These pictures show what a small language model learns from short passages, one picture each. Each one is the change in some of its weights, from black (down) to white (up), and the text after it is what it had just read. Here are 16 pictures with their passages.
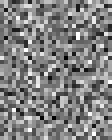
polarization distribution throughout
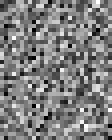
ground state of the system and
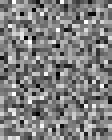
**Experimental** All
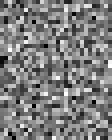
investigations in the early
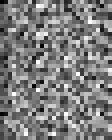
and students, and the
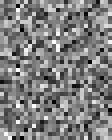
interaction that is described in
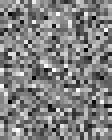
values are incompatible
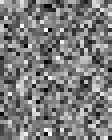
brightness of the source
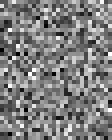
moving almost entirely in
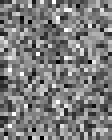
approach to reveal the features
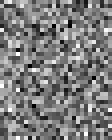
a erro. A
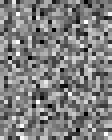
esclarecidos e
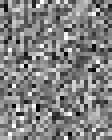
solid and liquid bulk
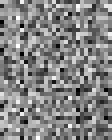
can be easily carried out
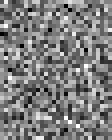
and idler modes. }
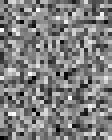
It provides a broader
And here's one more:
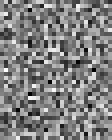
as indicated. The calculation
